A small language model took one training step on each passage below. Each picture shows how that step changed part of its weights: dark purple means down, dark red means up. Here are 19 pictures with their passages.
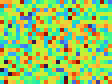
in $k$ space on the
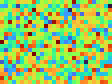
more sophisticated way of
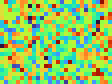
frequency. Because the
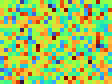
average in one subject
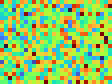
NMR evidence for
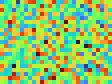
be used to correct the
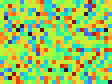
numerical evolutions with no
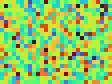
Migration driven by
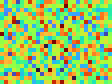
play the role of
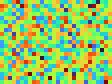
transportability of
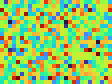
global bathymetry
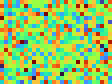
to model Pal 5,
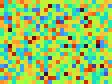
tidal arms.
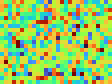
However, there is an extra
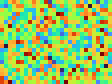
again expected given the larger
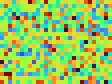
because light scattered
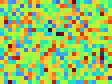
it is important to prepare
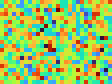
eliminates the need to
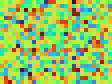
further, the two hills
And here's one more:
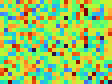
masked \\ no
